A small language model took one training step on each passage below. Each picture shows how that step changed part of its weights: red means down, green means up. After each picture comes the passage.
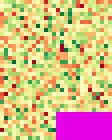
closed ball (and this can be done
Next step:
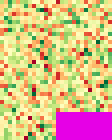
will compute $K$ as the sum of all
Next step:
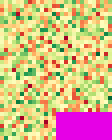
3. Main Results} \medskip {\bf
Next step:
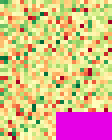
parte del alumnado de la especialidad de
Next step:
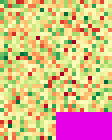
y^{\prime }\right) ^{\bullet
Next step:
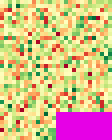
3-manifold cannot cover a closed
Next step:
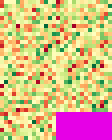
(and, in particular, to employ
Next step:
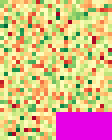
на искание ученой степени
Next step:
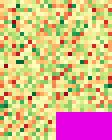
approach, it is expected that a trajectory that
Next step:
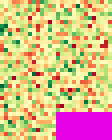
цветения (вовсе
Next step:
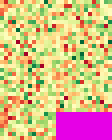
culturalmente codificada de acciones
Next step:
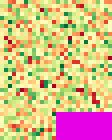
Pick any two sequences of radii
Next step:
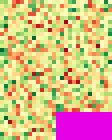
ишлаш, жамоат
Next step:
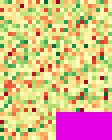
If $(d,D)$ denotes the universal
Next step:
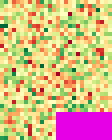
більше, ніж в групі
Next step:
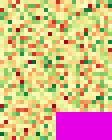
some basic notation and preliminary definitions.
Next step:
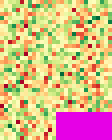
plane (here, the upper half
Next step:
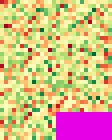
37B40 \end{abstract}
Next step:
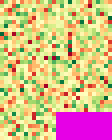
follows from \eqref{eq:U2}, so
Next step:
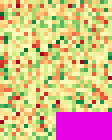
convergence for distributed optimization without strong
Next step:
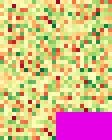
úlkenniń atın
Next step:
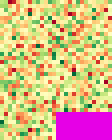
vegetal e animal, além da
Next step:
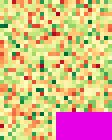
бизнеса ещё раз
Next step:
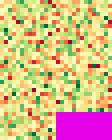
$p(t,x)$ instead of
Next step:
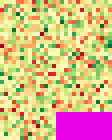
be natural to estimate or learn complex dynamics as
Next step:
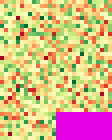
qanchalik yuqori
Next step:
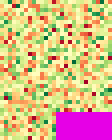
درصد دانشجویان،
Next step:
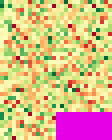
communautés au sens large sont moins
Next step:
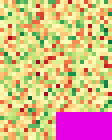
an ordinal $\beta<\omega_1$ so
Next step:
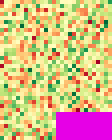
is a flat family $X/S$ such that
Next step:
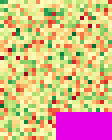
come from derivative active forces, via
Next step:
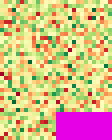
CNLSE (Centro de
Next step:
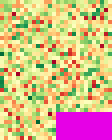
Conclusão É notório que o
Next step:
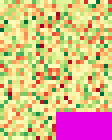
Sul é meu país”, conectando
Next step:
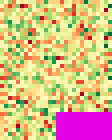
Indeed, if one defines a
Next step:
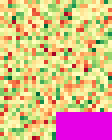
\textbf{associated with the above nice
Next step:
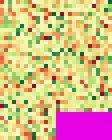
the Taylor series of germs do not
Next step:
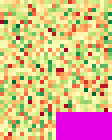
y facilita la comprensión de
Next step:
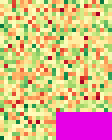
logrando una amplia gama o
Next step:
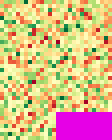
allem auf den Wegfall der ehemals
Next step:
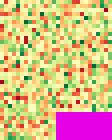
wide diameter is the maximum wide
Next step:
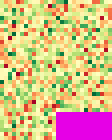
2 $$ Then the criterion for a.s.
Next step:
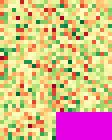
andoq kelurkim,
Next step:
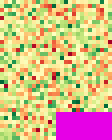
maximal subarrangement of \A\
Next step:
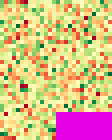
equilibrium Kawasaki dynamics
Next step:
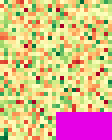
ва илдиэи – 53%,
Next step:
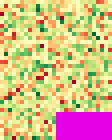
- An Introduction to Kolmogorov
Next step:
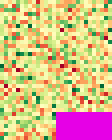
sugar-containing products,
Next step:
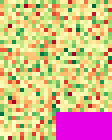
efetivação dos direitos referentes à
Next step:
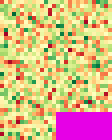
задания ОГЭ. По
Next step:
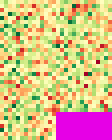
\in K^{0}(X)$. Thus we get a
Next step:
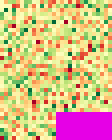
say that the $\nu-$tuple
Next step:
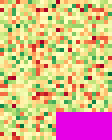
of its kernel and image in purely
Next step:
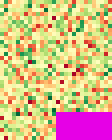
ambientes aulas principales.
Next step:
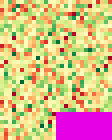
boundary; however, the parallel component of
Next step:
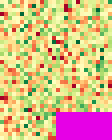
lymphatici cubitales
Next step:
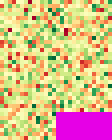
dessas aproximações com o
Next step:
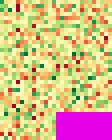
integral and the Caputo fractional derivatives
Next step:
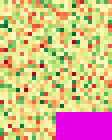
або індивідуалізація
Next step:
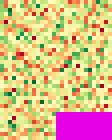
проектных компетенций
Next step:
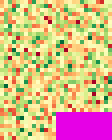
„verklaringen” (art.
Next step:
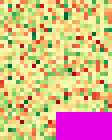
aktiva perusahaan. Pada
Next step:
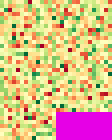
sequences are equivalent and the identity operator
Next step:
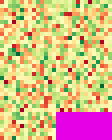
well-known (and easy to prove)
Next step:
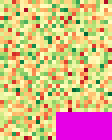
considerados como moderadores de los
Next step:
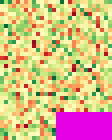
2015. En même temps, on
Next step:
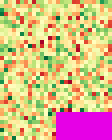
% \begin{align} % \deg \ld
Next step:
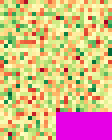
de fissuração e perda de
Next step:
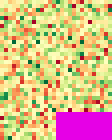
slim dense near hexagon
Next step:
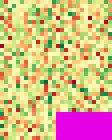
fim, merece destaque o fato
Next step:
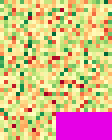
tuzish to'g'risida"gi
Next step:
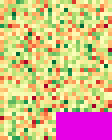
zur Stabilisierung der Verdauung der
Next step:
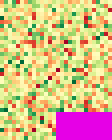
Тарабрин В.П.,
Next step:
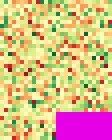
фил. Ин-та социологии,
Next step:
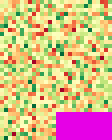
Большая советская
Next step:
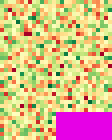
Muhammad ibn Imom
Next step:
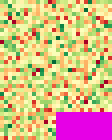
18. O '. Ahmedov et al.
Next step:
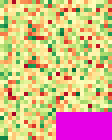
келажаги кафолати
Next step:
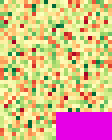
переклад і транскрипцію
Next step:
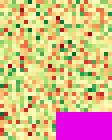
irreducible euclidean
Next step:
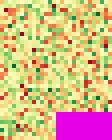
$V_{n\alpha } $ are determined from
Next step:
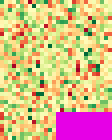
that the main input into "correct"
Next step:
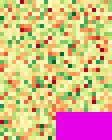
\omega (z,\overline w),\qquad
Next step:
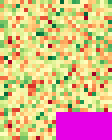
tem aumentado a eficiência de
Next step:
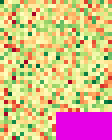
category of \emph{mixed Tate
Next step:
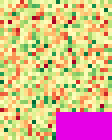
Cambridge University Press, 1983.
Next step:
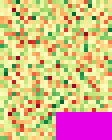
64.2. De Honduras a
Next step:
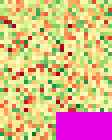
aprendizaje de la empresa,
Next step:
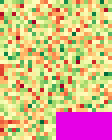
be written as $I_w\circ
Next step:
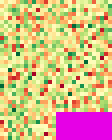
µl Hybemix auf die OT
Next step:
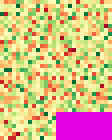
which was first computed by Steinberg in
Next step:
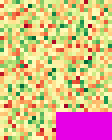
Chambre administrative du Conseil
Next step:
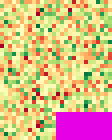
doktori (PhD) Tabayev
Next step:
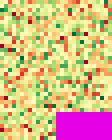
toxicidade do cádmio
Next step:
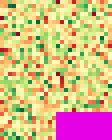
problem of scheduling the entrances and
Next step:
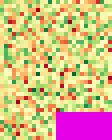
quantify the tail-sum contribution. We
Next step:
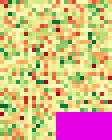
\end{Cor} Proof. The first
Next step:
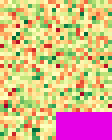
branch of a hyperbolic periodic point
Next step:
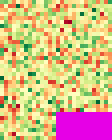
este foco de debate PR4,
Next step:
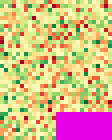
BOTANICA** enthaltenen
